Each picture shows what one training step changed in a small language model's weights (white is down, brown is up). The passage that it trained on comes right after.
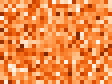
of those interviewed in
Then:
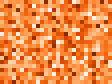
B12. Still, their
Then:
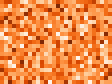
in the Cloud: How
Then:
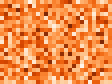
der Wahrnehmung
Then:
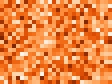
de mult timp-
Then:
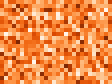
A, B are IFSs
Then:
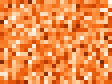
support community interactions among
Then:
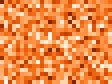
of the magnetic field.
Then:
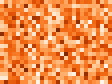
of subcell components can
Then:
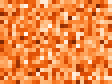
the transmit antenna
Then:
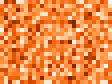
not give them financial
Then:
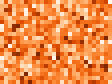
не только
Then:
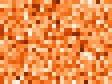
needs of the community. -
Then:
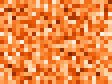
of SYNTAX
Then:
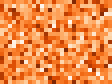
to ensure an accurate
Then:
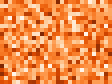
and communications sectors due
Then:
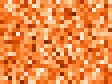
is a network based on the
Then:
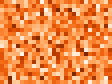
dots are the predictions for
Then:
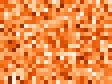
authorities, to take the
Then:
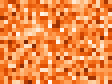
in solution, and the
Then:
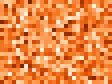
similar result for 0A and comment
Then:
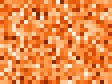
72.0 Graduate
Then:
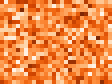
1 to Port 2, that is
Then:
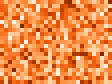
line is the best execution
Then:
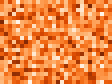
/ diameter, 12
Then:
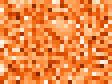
(31)$$ Conclusion
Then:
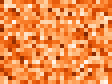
tools to tune the
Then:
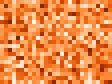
was kept stationary in
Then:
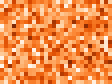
должны были
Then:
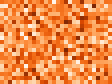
la confusión entre realidad y
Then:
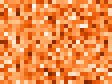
respondenți au
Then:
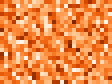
of the patients and the
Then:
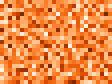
android mobile and
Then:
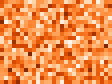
The holonomic
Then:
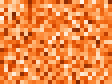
ordinary sum and a
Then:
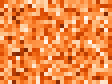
graph, SHAP can
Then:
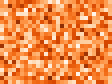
entorno. El
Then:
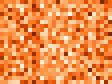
previously reported for
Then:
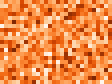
select the data, is shown in
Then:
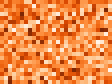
tashkil etdi.
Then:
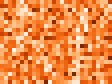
be used for contacting; the
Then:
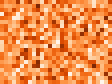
the application of these materials
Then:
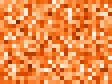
conversaciones con el
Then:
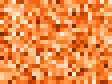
with AS Parameter
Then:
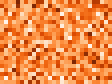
und Digitalisierung.
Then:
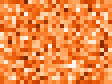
an increasingly broad
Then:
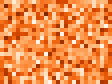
the publication of this
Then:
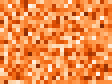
who perceives
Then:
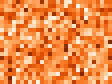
для вивчення
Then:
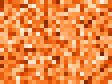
cutoff for significance.
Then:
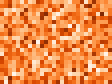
to clarify the
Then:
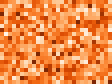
и эффектом
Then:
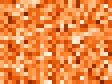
as well as the fact that the
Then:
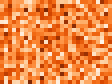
potentiality of nematode
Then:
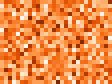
is also a key interest in
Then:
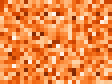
difference $\Delta\phi_{\rm
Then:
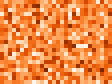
a thickness of the same order
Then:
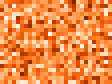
as an example, it should be
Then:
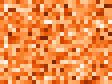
items inventory
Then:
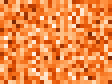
examination, and the measured
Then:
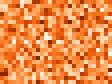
de abuso do poder
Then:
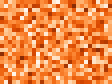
con diseño no
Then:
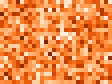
дней в году,
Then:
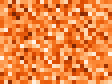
y, x \rangle \ | \
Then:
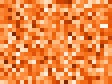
requires the development of more
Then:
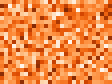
system (L1) uses
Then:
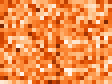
by him. management is
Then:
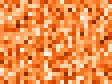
the contact interaction model does
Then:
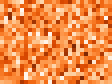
set $b$ to zero.
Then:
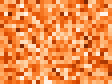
the circumstances under
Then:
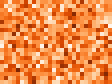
networks using network
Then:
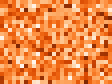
} \end{subfigure}
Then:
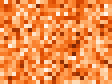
diffractive elements image
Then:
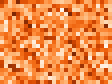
different magnetic fields,
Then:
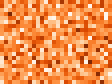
flavanones (or
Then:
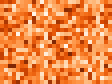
the ATmega328
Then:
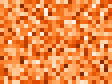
topadi. Shu
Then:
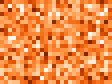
with time. Firstly,
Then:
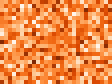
space of the robotic
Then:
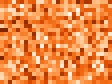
with substantially different
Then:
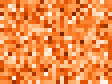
the calculated CF cross
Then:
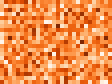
the ICS pulse
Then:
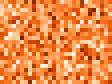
Specifically, given the performance
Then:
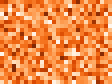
Edition Assertive Edition
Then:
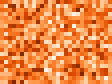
(IPJ) of
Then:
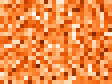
shown, if $H_{\cal
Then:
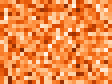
patients underwent
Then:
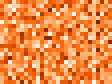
Shishu, Kishore
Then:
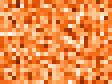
intermunicipal, os de
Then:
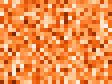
the critical thickness,
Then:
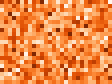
со зрителями.
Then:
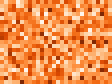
les techniques de
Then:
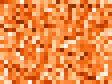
ESTC-IA 1
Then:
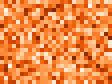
biotic cycle of
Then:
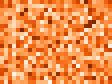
automatically. They will
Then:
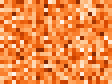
ότι η
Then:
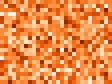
size triangular
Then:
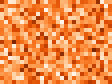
magnetic anisotropy at
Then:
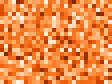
bit-serial adder
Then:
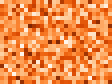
finais do século com
